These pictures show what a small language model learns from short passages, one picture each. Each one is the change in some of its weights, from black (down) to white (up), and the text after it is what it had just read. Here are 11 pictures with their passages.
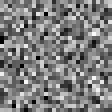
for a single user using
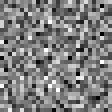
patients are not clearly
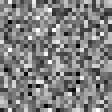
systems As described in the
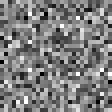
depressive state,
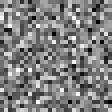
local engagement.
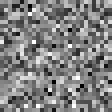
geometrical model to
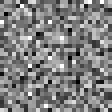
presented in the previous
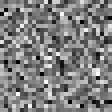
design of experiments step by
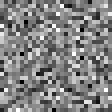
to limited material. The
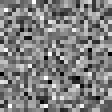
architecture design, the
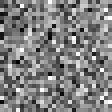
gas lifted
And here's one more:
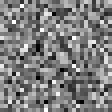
V5 Madam
